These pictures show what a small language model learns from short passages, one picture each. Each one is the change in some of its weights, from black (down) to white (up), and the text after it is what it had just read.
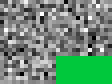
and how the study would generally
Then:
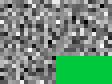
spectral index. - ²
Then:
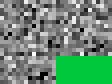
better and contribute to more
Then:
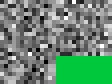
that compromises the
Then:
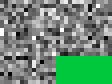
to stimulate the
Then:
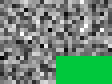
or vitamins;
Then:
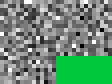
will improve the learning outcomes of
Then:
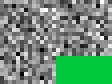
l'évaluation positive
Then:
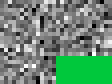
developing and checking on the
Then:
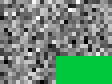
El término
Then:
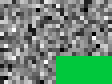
CD, BD,
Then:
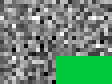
robust service are additional steps
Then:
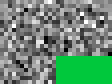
Force on Bridge
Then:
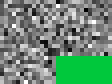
comparación con los otros
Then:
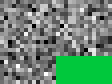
в восприятии
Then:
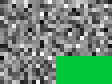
of urban noise increases the
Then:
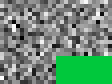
are in no way less
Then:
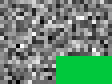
besar harapannya
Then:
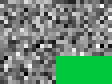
isometric contraction,
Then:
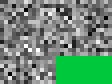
to reduce quantization
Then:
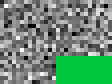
designed ventilated
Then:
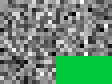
tentang bahaya yang
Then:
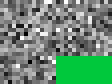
After that, deionized
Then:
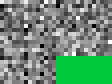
XVII, n.
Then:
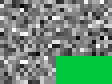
no known competing financial
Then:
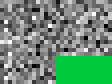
– *ikkita
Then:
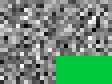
appreciation. When
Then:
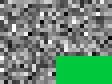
both of us have mental
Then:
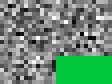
that represents the maximum rate at
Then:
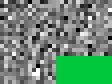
climbing robot
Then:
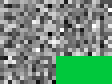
three bands in the region
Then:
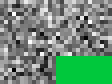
ma‘lumotlari milliy
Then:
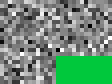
can be found in Section
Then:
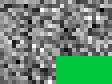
set. *Theory and
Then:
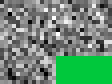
análise teórica
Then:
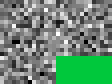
accueillent, à
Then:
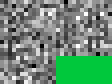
to simplify the
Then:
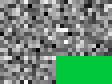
above, ADAS systems have
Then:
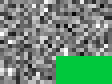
plausible structures have been
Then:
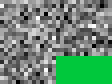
stiffness is very
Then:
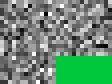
of chitosan and
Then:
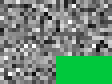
information for practitioners
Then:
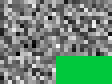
amaliyotda OITV
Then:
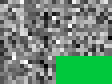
In the research work of
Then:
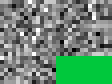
pauza vaqtida)
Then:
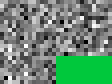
analyse tamelijk
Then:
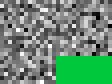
sind. Auch die
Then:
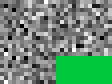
- xorijiy
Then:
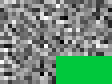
сонини ва улар
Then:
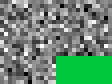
of discharge was
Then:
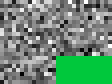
A UEx e a
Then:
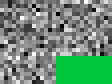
hands could take the steps
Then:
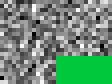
Ainda que apresentado de
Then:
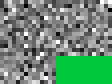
массовое применение
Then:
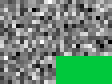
By using the definition,
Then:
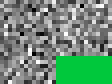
потерями данных.
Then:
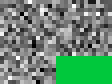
taken using a digital Still
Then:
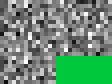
of UHPC structural design
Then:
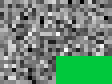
humans to develop human potential
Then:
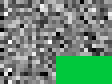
São Paulo Fonte:
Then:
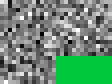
syncytial virus
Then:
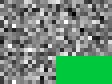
across all three parts of this
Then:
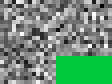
Eight IM visits conducted
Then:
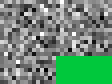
accountant 'velle
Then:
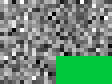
Two years after the
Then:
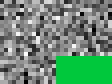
Degradation on Life
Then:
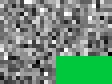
be seen in the tension
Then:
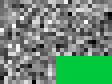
easily explainable and
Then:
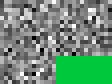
судебная защита
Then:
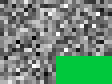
to develop the programme
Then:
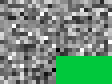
the openings except the
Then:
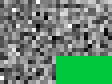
Graph Convolutional
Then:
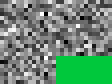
of the programs and projects are
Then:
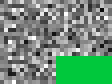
the possible gender differences on
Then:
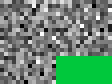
hisoblanadi. Shuningdek,
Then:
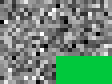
in a concerted
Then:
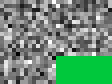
решения, применению
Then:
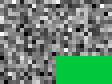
transferência dos recursos
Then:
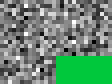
that say it's not for
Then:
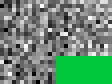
se potvrdi
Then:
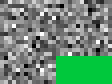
the establishment of the
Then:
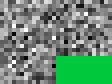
The work describes the study
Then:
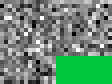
room's good ventilation
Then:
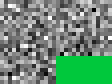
bu siyasal
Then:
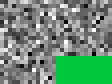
and on histopathological
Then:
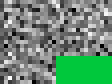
старше 10 и до
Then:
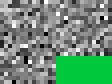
Sharma Department of
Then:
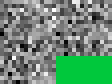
aparte de una
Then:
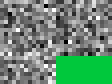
a national IOOS.
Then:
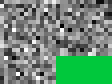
learning within the limited cognitive
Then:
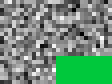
relationships and circle of
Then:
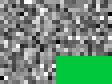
be observed in Fig. 2
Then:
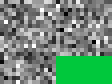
was carried out using the
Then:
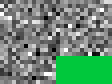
regulador influenciam a
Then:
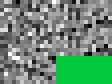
душа. У
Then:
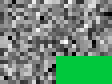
Arianna in
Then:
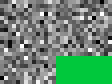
of writers such as
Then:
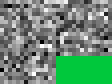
semantic analysis,
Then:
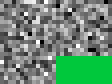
wavelet transform for
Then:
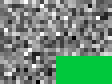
n ta chaqiruv
